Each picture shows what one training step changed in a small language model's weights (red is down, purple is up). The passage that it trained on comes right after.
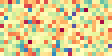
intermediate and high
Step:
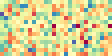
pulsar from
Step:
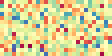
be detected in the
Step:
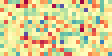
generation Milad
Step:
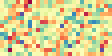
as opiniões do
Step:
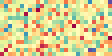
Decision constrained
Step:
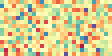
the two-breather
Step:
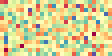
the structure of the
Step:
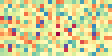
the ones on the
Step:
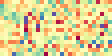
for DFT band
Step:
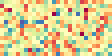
article title
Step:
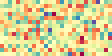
va aholini
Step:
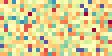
and discarding
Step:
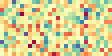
stars and found
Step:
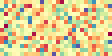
theoretical results with
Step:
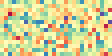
va usullari
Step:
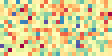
знання, як
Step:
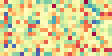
da Cultura,
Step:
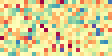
spin state rather than
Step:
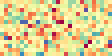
conservation of the
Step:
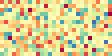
component in which
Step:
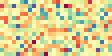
that the smaller the
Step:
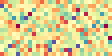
of this block are
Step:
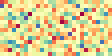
of the flux of
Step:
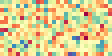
of inferential
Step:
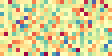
Section II
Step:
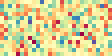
space formalism,
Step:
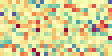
values. \item
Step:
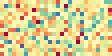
to solve this
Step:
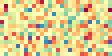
with an illustration
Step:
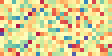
of of ordinary
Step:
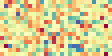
analysis of sheet
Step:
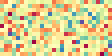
more carefully
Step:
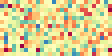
value of the observed
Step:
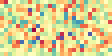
the development of
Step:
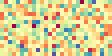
Disponível em:
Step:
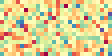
модели 4C
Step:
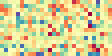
: entre 25 et
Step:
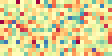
approach to automating
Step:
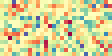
kelib chiqadi.
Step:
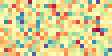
risk factor for
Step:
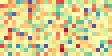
the width of the
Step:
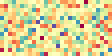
other IDSs.
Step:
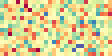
de studie wil
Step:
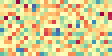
XX века с
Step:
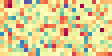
describe explicitly
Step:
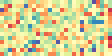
en dirección al
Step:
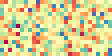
the following, we
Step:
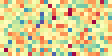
those few points,
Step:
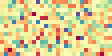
localised within
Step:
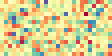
Local Group
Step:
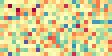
sake, it
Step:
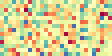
de la cultura*,
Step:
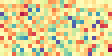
about 1-5
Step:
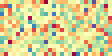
this regard,
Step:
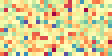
em uma maior
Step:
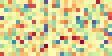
section. For a
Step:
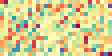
the scattering breaks
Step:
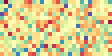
provide a theoretical
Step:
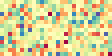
hukum nasional
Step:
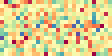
frequency during inference,
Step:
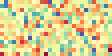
has 28 filters
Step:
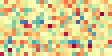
more simplified
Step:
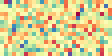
va taktika
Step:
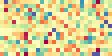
tener intención
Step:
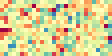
range $R$ with
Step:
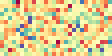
различия у
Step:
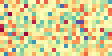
return physically
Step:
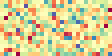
typical parameter regime
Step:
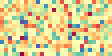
analysis by finite state
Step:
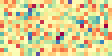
suppression of
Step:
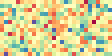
with the dead -
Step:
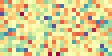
carried out
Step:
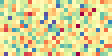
and Isotopic
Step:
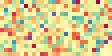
curve, the
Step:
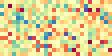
is clearly shown that
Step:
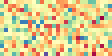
both simulations. The
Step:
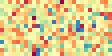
інша – на
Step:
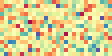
fost orientate
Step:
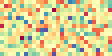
and images are described
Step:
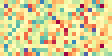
de torneamento
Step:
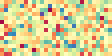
detectors were
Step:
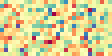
від гальмування
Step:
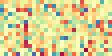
a free particle
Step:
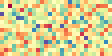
is constant, the
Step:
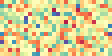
for a long time.
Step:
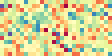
can be explained
